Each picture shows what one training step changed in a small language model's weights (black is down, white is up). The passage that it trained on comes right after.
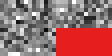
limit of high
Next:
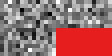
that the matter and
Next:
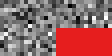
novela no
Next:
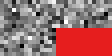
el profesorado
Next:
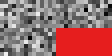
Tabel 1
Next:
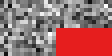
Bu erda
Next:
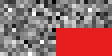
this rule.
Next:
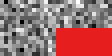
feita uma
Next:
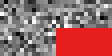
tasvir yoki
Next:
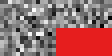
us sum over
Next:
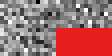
the whole
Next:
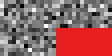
\g \ra
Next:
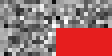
information sources.
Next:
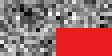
the `tree
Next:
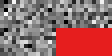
to exploit
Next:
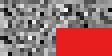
star's surface and
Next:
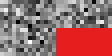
local gradients
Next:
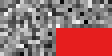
$C$ are
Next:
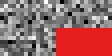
de novas
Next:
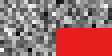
account the
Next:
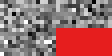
theories, or
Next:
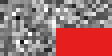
can be constructed
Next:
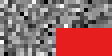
- Uy
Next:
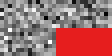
and a galaxy weak
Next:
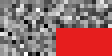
those from {\sc
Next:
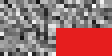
as the physical
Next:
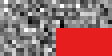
case of an
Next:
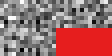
que significa que
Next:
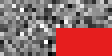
um grande
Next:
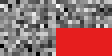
just from the
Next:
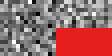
together with
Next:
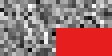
is the diffusion
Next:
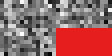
é utilizado por
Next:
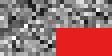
estimator, and
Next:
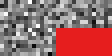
functional has been
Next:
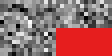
originally due to
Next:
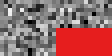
los afanes
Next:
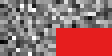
of thinking
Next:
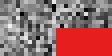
radiated linear
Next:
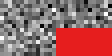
choice is therefore
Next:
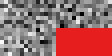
signifies the
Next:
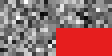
strength of the
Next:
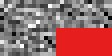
\rangle \langle
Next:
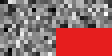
centred around
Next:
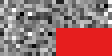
Organisation for
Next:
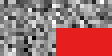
DM and the
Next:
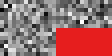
at a separation
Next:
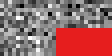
\Phi +
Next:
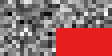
wave length of
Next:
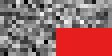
the professional
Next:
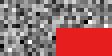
errors. The
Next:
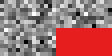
regime for a
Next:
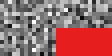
lower solid lines
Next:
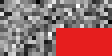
The smallest scale
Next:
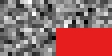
times of several of
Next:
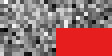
approaches by acting
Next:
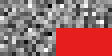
looking at
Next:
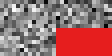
are brought
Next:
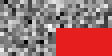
edad de
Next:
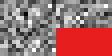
hint when we
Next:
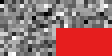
Mundial da
